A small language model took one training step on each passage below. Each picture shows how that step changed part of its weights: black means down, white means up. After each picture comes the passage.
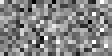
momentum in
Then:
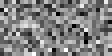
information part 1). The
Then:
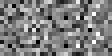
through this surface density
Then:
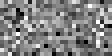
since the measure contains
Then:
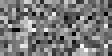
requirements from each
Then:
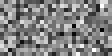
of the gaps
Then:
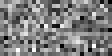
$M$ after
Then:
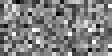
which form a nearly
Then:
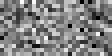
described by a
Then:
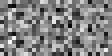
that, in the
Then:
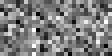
projections for the
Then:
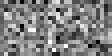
to an old
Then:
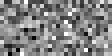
not always know
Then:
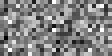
the relatively large
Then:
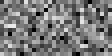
overlap function
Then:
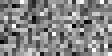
which kinetic energy
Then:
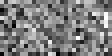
that imposes the
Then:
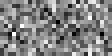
and {.} denote
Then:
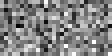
we point out a
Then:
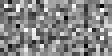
sets of numbers
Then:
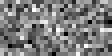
can be obtained at a
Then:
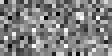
leading contribution in
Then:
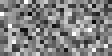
Previous studies
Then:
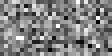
mapping in
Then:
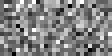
different sets of the
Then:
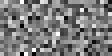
structure is about 25
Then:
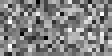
square error
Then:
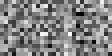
the dependence of the
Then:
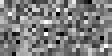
are both nearby
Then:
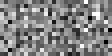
of data points &
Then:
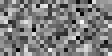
the industry for
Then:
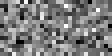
characterizing the
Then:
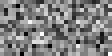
of each species.
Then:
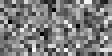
model parameters are fixed
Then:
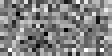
this interaction has been
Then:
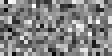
particular, it has been
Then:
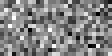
Gravity with
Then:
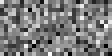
originates from the
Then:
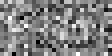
provided to us in
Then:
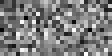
quantum scars
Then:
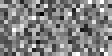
Therefore what
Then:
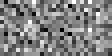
evaluate the expression
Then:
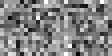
we derive:
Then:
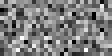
that our proposed model
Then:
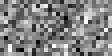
the reflection
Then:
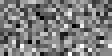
profile, which is
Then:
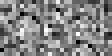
to capture the
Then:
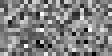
studied the evolution of
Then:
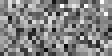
stop signs
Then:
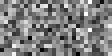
the effectiveness
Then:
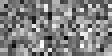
is in the numerator
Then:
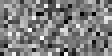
The primary source
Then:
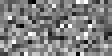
claim to a
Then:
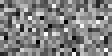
picture for our
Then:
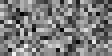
light, used for
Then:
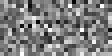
quark sector.
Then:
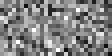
in response to the
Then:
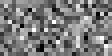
accretion radius
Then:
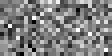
replaced in the
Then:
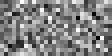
be written in
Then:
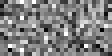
space which evolves
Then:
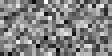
the debugger
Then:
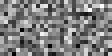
the measurement of the
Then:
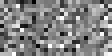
violation in
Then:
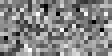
each authorized
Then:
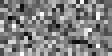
having the
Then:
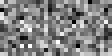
to correct for
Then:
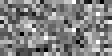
require the general solution
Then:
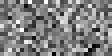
degree of
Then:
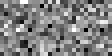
are neglected
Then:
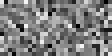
fitting parameters for the
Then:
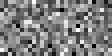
contrast to the
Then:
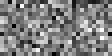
and therefore their
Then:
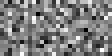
applied here.
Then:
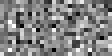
correct, but we
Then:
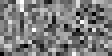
= \textstyle
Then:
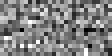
of these interactions and
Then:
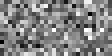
the best bet model
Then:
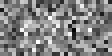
comparison with
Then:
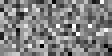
with the atomic
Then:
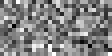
at varying
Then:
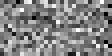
hard infrared
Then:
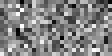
K$ or $\boldsymbol
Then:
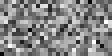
the location of
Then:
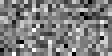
this was split
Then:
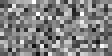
it takes to
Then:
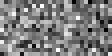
is adapted to
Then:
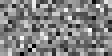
the radial velocity of
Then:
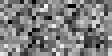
allocation. The
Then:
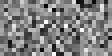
physically tenable
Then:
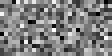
Unlike the
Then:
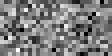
is readily
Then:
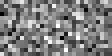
which will be shown in
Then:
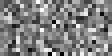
\vb\ spin
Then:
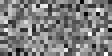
the chemical
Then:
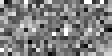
not manifest in
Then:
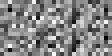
for detailed
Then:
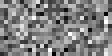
The conservation
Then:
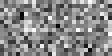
consider a set of
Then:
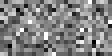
address this problem
